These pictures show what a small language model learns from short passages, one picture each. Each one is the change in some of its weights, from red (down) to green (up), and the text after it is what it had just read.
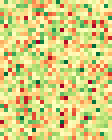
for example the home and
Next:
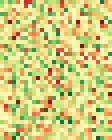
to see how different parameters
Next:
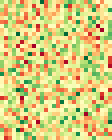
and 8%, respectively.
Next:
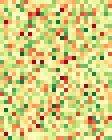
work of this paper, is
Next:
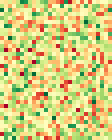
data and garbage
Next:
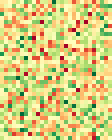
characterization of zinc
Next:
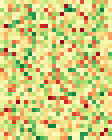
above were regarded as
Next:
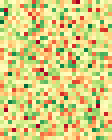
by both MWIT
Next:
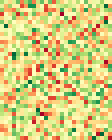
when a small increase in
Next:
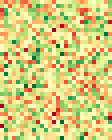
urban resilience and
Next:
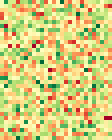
would influenced a particular
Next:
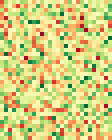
of bisimilarity
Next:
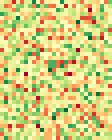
equations (14) and
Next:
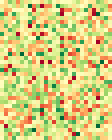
why this shift
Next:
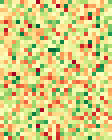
R from both adaxial
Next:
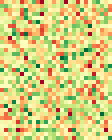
their hands with lead while
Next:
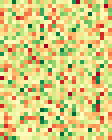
Yes - a small
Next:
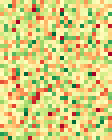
is a realization of the
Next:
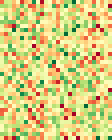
frameworks, especially
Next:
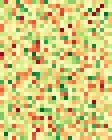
reducing its GHG
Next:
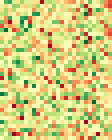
exposition of the
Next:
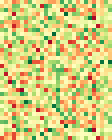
design of the RIS
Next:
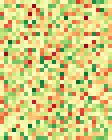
- Children,
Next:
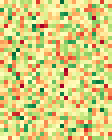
on time and without measuring
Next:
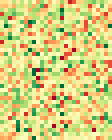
compensate for the
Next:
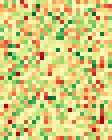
standardly defined as a
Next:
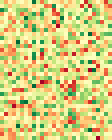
of the results of the
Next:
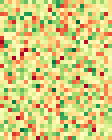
lack of technical
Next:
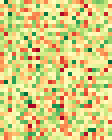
of leaflets,
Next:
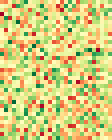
engage in hero
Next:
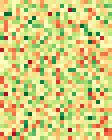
\rangle \\
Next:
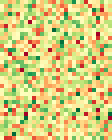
and Mathematics
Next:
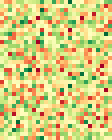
Tips for Less
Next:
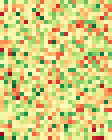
out on flow patterns
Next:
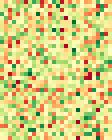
and park art of
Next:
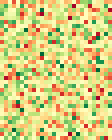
ml) Abs
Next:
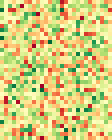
with white noise of
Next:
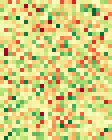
their asset. In this
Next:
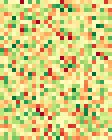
to be used in complex
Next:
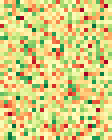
of the testing,
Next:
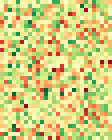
on board RF
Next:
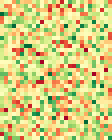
integrations, which was of
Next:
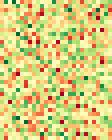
observational study, 100
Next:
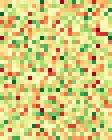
includes adopting a
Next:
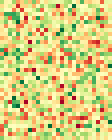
restraints applied
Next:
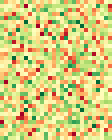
of lower working class.
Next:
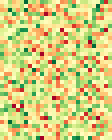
within the period of five
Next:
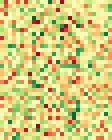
in both the novel and
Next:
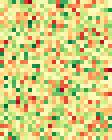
play an important role in
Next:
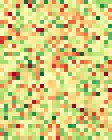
soft robotic
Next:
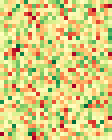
is prolonged,
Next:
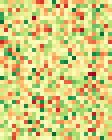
achievements toward
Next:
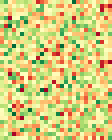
Department of
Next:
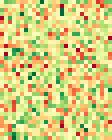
carried only the normal
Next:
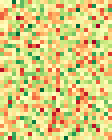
and low adoption rate
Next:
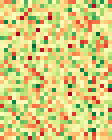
fine needles,
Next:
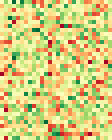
a limited number of
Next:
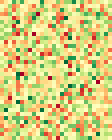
7. Ensure that the
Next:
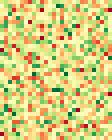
original signal
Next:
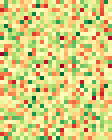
narrowly as
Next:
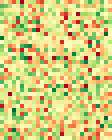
help hundreds of
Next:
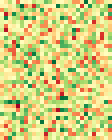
are the CO₂ and
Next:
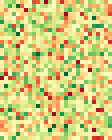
relationship. However, once
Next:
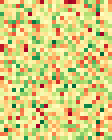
the details in the
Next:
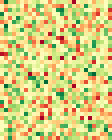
dominates the total
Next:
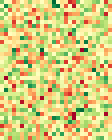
inner windings
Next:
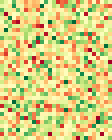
light. Fig.
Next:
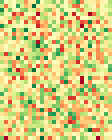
of pruning such as
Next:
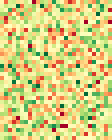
and mapping the characteristics
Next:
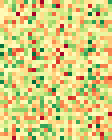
is the crux of
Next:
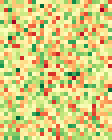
corrective control has been
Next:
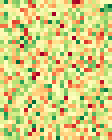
performed with HCl
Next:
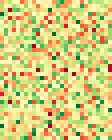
technology had a very high
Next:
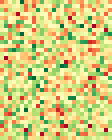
covers the true
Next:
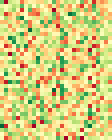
as active snubber
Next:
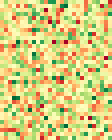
from the available generators
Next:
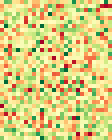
- d) Services
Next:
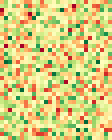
consumption or recreational
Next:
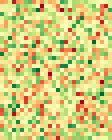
Two Layers
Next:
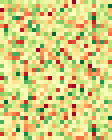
models. Based on the
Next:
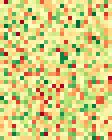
electric conductance in
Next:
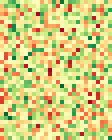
for 15 minutes at
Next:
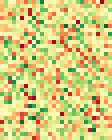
factors specific to classroom
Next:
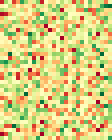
donor gut
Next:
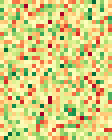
need to be considered. In
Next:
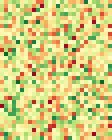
complexity lies within the
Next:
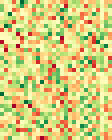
shortage of feed
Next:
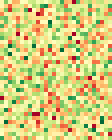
medicine are known
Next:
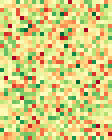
and Languages,
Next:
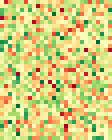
focus on mobile
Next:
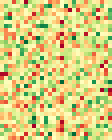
cases Parity Range
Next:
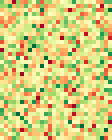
feed for laying
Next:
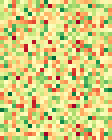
The landing party
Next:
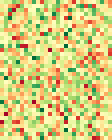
student performance. Research
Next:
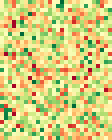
Schein's Theory
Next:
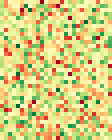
cases, various ablation
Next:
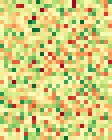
principles of
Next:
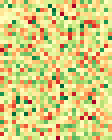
the surface area of the
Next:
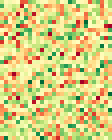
The pharmacological potential
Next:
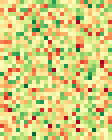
a cross, a
